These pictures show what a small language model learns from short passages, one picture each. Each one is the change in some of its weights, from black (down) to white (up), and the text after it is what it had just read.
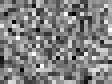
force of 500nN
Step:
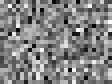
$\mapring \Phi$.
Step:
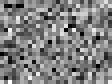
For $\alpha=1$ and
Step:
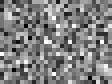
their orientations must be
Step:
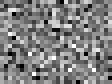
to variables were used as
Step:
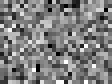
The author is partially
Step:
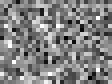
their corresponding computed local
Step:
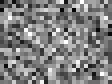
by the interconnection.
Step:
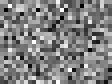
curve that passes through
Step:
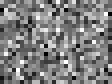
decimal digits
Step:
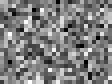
від цього
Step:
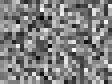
One important insight is
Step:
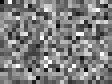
as left or right
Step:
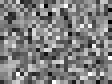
supprimées en
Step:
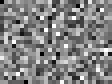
o fato de ser uma
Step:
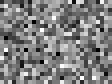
en la infestación de
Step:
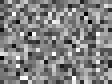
situation above {\em
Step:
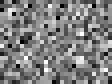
into the four steps
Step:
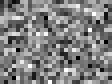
wijzen op het
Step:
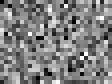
that the coupled and
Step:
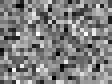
Histological elements of the
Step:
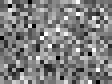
on electronic
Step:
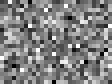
implementation of existing
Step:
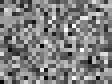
moderator role), the
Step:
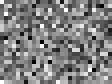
coincide with these of
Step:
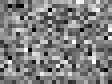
Let $G$ be a
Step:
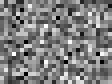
e resguardar a
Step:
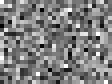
of graded abelian
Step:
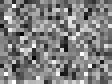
now we know that the
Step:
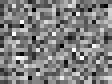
above, let $E$ be
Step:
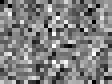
that has orthogonal
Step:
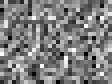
— действие
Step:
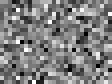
international academic
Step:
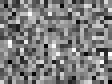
threat to the secular
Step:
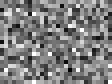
learning CNN for
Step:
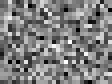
topological graph theory
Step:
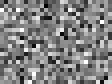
electricity price
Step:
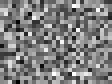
e\rangle \langle g,
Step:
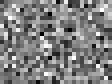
asosiy qismi
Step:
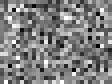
particular stochastic
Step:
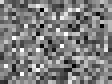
set of six edge
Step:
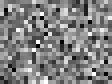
left side. Out
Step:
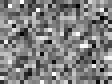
We abbreviate the
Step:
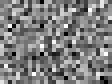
região. Figura
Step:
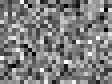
The study revealed that
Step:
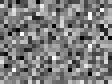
не переривав
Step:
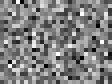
compared to pupil
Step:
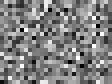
DE REMESAS
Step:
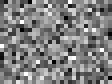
present our main results in Theorem
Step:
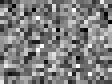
reclamation... –
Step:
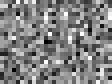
one of the underlying
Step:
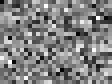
as a whole. The
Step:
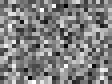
or nonwandering
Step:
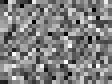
sample performance of our estimators
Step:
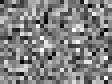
[6]. Materials
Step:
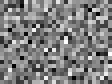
Análise Sobre
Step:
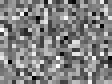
its demands relating to
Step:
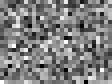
if there is a nonzero
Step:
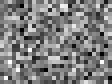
Let us denote the formal
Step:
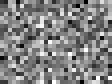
covariables para los
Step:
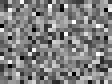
with general methods to construct
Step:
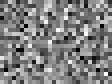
properties of the NLM
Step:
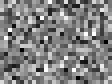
the problem of preimage
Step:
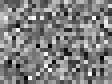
i.e., rural
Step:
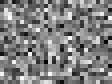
our computation needs.
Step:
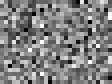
bottle. Note
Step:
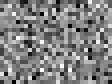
plants growing under
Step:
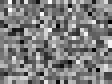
Yayasan Pondok
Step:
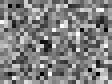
& Benjamini
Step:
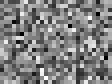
sense recalled in
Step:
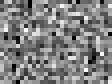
questão social na era
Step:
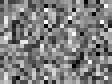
бу замонавий
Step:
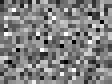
paper is to prove a
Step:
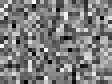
time of menopause if
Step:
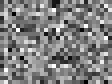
derives from Martin
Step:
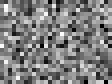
used exploratory
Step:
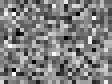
at the outside of the
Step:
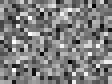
of thermodynamics,
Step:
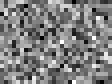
par $\D\psi\in
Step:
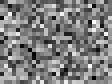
of the fact that the sequence
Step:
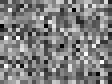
and the use of the de
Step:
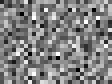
17 de julio de
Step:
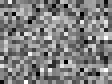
yang merupakan
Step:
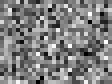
4 jam per hari.
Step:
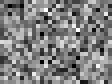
We write TPO
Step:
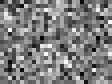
the straightforward
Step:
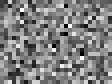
are obtained by solving this
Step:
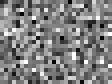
range from 0.06
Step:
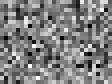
O'RNI VA
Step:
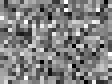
like health and
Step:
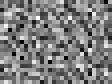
losses as direct
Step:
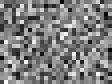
digestório e
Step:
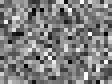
Now, the second series
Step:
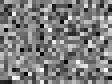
in aqueous solution can be
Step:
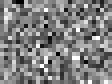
other greens. I
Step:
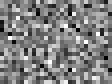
is often challenging
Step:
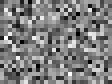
similar. Following
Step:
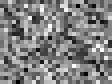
Dalı Eğitim
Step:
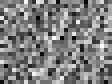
highly divergent and
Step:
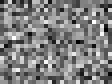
supply chain design of
